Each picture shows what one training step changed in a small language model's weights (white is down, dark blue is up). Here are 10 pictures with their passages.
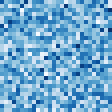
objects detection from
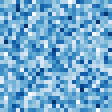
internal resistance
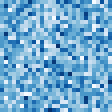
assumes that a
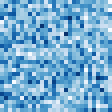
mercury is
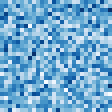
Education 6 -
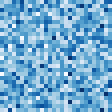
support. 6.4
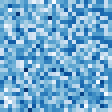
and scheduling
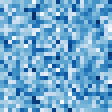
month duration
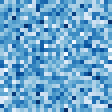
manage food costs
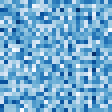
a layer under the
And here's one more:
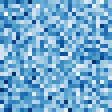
growing concern.
